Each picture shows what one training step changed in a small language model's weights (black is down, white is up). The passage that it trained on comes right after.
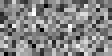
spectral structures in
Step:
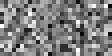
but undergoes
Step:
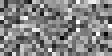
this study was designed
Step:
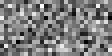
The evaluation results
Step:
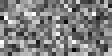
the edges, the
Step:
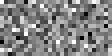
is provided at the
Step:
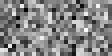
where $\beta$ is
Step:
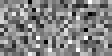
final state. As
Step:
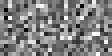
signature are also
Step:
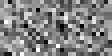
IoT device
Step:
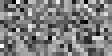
to 1, and this
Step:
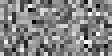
remains and architectural
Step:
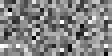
a user or
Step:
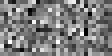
recognize the
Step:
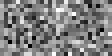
in the future.
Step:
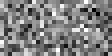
the rotor must
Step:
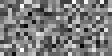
for sodium
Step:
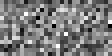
defect structure,
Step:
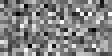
states consistent with our
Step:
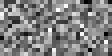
the system. This approach
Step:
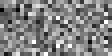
Green's function
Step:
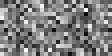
transformed into the
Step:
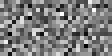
protective factors within
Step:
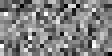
present studies can be
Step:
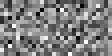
direction that is
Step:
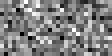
stars and to
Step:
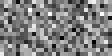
presented theory is
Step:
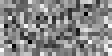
are reported in the
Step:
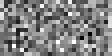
the result of the
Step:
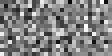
cyan star in
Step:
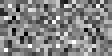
with the Ber05
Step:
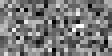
adopt the
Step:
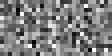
hot protons and
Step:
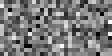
a small truncation
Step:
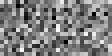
from my point of
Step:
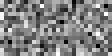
the target model is
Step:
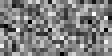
and Diagonal
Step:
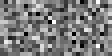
limitation for a
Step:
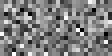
chaser may approach
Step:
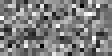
The main conclusion
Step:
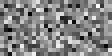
as the priority
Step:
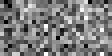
nuclear activity
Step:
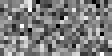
consolidated using
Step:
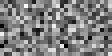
the protein
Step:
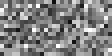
would normally
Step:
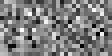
by sensitive
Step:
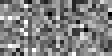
Hash Table
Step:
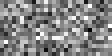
questions. But
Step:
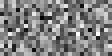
and it was statistically
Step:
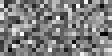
the analysis of multiple
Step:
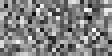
how the MS's
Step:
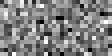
links to perform
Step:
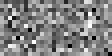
$NP$, the
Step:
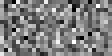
to reduce the
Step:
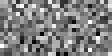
the Earth,
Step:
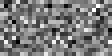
complementary sources
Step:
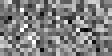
can find applications in
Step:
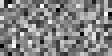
with a range between
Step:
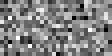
$n$ that is
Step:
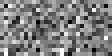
communication among the different
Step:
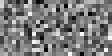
free radical
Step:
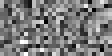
rapid initial
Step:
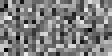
can be simulated
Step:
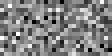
Variant for
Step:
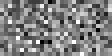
fun during the
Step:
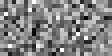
would be projected
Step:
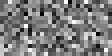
Thus, rather
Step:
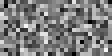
be the same to within
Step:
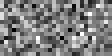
the environment through a
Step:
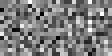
plays an important
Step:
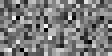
standard deviation of
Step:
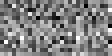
assess threat
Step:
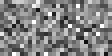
laser transition
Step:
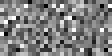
these patient
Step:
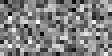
economic growth
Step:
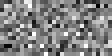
oxidative and
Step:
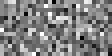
is satisfied
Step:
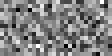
of the model sea
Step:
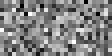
of the mildly
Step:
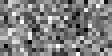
. III.
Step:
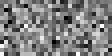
proton has become
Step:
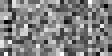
approach yields more
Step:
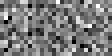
is evidenced
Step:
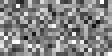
of the East
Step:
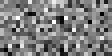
over the Ocean
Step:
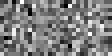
qubit cloner
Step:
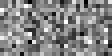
plant. It
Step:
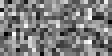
the time steps are
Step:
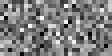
at the site,
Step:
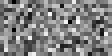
among old aged
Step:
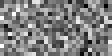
problem with minimal
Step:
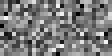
no known systematic
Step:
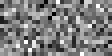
is influenced
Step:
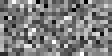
illustrates the
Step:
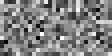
of SDSS
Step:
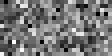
size dispersion).
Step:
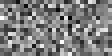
that a RBAC
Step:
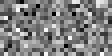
fixed serving
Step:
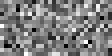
The latter requirement
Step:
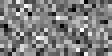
by Xie et
